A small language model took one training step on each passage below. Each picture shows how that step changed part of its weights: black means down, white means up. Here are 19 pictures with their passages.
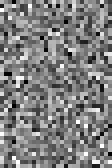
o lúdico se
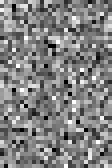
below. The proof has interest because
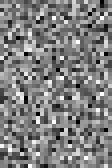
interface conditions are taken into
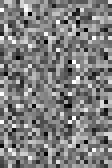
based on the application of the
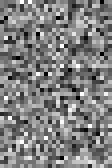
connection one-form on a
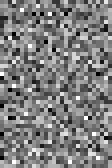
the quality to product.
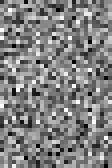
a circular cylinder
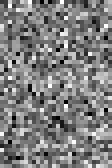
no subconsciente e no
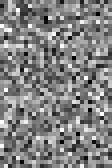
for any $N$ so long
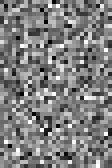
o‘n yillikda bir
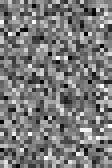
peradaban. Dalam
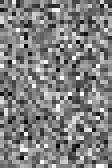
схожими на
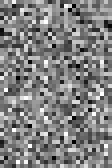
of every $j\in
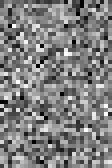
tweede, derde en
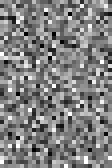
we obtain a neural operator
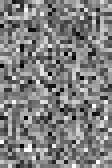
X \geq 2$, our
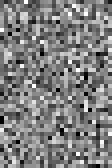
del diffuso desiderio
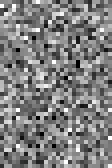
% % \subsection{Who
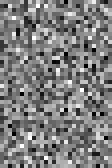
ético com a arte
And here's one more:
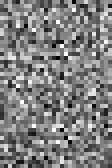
darajada bo'ladi.
